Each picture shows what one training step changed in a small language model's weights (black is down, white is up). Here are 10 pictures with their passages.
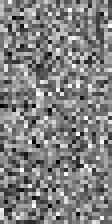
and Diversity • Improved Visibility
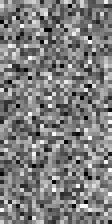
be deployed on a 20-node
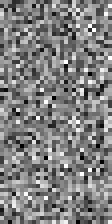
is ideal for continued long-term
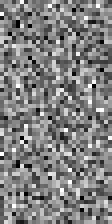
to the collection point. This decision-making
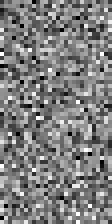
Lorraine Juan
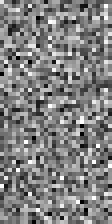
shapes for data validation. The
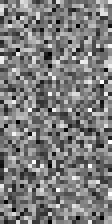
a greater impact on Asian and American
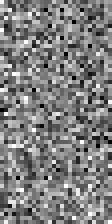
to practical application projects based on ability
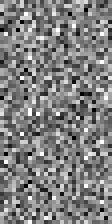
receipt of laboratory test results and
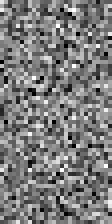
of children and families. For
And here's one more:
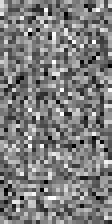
equal status. But, however King made them
